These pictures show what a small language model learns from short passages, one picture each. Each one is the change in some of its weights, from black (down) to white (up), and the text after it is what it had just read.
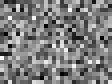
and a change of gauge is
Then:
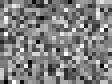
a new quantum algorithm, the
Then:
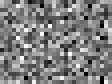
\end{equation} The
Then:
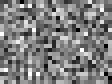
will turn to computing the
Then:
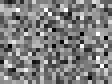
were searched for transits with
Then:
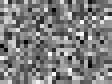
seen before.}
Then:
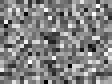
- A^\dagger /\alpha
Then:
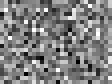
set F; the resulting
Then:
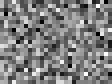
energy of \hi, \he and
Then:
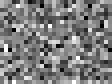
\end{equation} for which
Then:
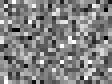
i.e., the forced
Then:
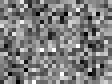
By enlarged
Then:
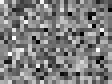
command after the \subsection to
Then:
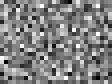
2. In Section 3, the
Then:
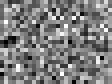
all nonthermal processes which
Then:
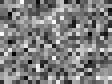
degeneracy here
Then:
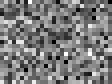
ratio (Herder over
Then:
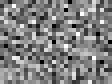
the estimation process. As
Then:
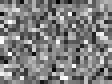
visualizations shown outside
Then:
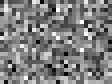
targeted model can be
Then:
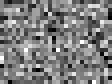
while some CO-dark
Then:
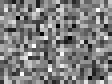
autism and its links
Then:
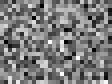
law, its realization requires
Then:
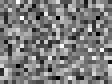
is a free parameter in our
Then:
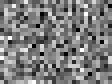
any case sufficient to
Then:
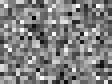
homomorphism between
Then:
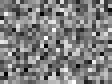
initial states and for three values of the
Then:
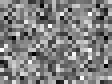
\right) + \partial_\mu
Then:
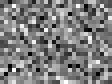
the zero modes carried
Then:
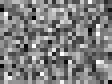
select out just the
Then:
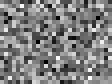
is unaffected by differences in
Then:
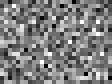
the same time, the amplitude
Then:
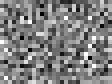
and should not be interpreted as
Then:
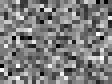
delta comb of infinitely
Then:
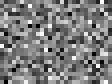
graphene crystal
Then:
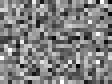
gap width between the two
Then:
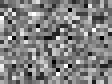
right panel) gives
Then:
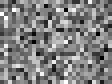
be explained by comparison
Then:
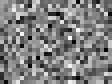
209k parameters, it is
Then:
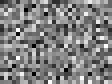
Table \ref{table5}.
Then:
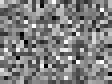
for $\sqrt{ \langle
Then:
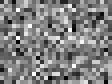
manual annotation and
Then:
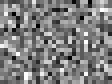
generalize to such simple models of
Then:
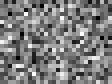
averaging or selecting
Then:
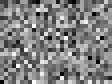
\\ \hline \end{tabular}
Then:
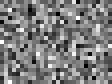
30 dB near the peak
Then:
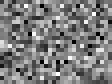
eliminate the predicate
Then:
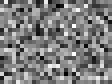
integrals but those
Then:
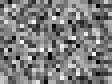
the 4-component
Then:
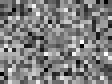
dash-dot line given by
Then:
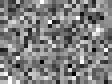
IBD events in each
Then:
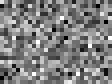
that the geometries were
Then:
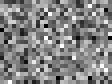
are initialized with their current
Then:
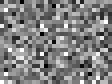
nice properties. Similar as
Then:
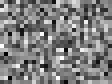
of monolayer
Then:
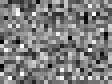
where $\phi_{m}$ corresponds
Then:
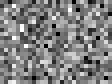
the electronic system (which has
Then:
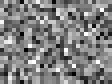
cannot distinguish between the
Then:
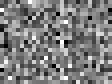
classical statistical weighting
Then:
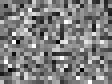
rotation from primordial
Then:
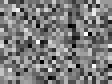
following subsections.
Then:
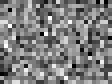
assuming a function form,
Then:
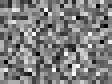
with the RXTE; the
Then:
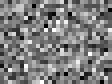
positive: \begin{equation}
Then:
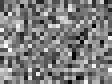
expanded to include
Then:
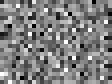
factor that cancels in
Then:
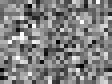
Hubbard model by showing
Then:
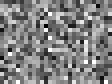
are set to opposite
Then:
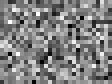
more than 900 activations.
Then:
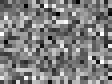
position, flux density and
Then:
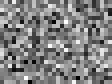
spin-charge conversion in
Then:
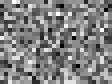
input states). AAPT
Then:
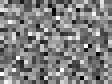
very recently in the case of
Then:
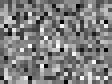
to polymers with faster
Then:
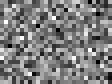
all dimensions of a vector. For
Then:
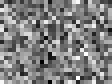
input and output,
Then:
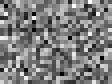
at tens of kpc
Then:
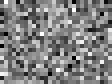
or explicitly \be {\bf
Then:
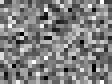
by dislocations located
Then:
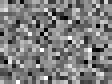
deform shells of the
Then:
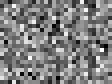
the table semantics with
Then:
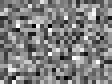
=0$, this condition is reduced
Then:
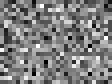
overlap. In the other two
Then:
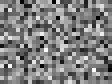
is area of black hole
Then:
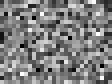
categorize our targets
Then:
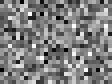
and HC$_5$N
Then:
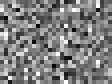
defense, the analyst
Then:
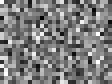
is less affected by
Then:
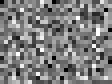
SPADs are not
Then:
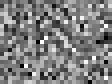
to logical operator driven
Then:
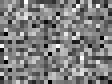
Figure 13 Figure 14 Figure
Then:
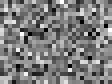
sets for the time range
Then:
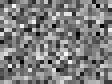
the most transmitting
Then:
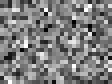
with the Department of
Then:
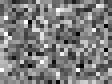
ideas may make a
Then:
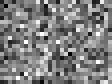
Remarkably, one can
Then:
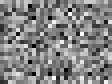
Table \ref{FAST
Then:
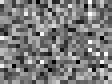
yields a slope
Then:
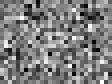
Hemp concrete is
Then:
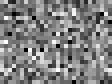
which can be proven to have no
